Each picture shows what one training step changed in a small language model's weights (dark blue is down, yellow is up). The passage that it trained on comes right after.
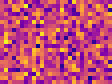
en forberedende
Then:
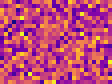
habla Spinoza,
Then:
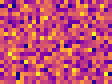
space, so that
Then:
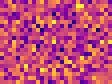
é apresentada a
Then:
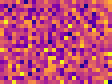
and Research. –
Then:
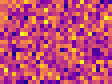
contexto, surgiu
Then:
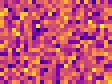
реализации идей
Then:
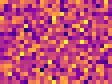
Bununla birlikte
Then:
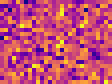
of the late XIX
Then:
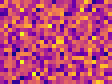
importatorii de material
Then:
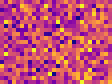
de um produto,
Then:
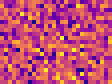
cair secara
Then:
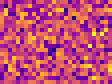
Адабиёт ва
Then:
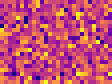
зависимости от
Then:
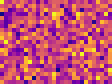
только низкие
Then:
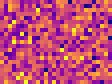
beramiz, lekin
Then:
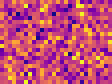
lié à cette
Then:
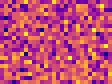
o que aqui se
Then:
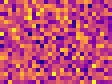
det maskuline
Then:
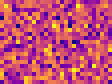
desempeño, el
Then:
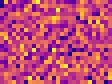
access article
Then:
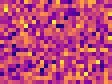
according to age
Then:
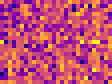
puede incluir una
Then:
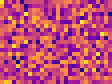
betekent niet
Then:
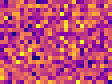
Firm resources and
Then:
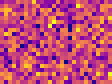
planejamento e informação do
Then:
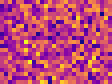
a execução e
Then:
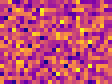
- Weitergabe
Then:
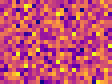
питання правового
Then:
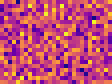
olması sadece
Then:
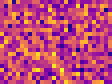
iba saliendo, yo
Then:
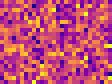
da administração da
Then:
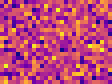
sale culturale,
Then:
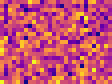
ва қочиришга
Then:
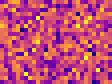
Timur fetih
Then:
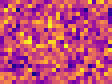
hayvonlar qonidagi
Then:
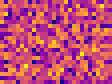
justamente nesse
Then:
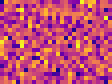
для бурения новых
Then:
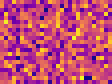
и механической
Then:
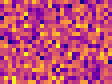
Fortaleza entre
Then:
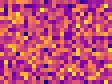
Modificación del valor
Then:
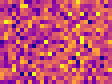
et constitue un
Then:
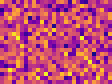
Review 8:4
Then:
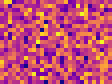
ularga reja asosida
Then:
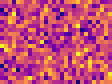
Kumar Singh
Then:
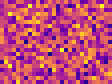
brasileiro. A
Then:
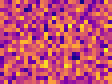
ko'rib chiqiladi.
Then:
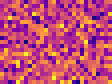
main **aim** of
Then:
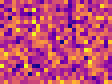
articulação entre
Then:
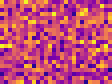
xorijiy jurnal
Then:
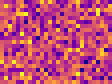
pasar, tetapi
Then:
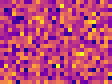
orden del día;
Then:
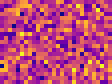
Já alguma vez
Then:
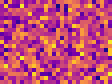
di era yang semakin
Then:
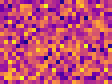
o el aprendizaje.
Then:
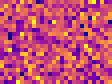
los cuatro continentes
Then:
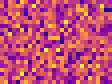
o'z ma'nosida
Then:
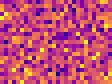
dando énfasis
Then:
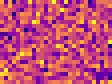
of the fashion
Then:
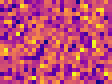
en la literatura
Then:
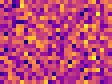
projet et autrice :
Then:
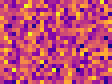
про інвестування.
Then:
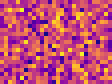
очень хорошо
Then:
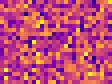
onalarimiz bolalarini
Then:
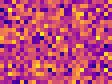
Н. В. Гоголь
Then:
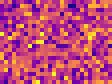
public perceptions and
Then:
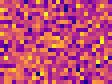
para cada amostra a
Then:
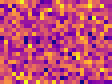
treatment, due
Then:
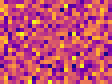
uma forma complexa,
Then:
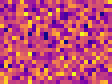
«O'zbekiston 24»
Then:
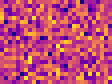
syndrome) and
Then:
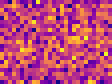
agriculteurs se
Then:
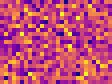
seu desenrolar,
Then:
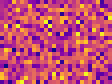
tidak sama antar
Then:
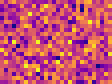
dos indivíduos.
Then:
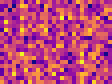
the most complex
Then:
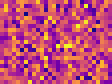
Ward, K.
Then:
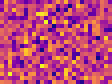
en 1956 durante una
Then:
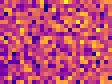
tabaco habitual
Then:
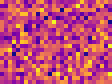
etcétera, y
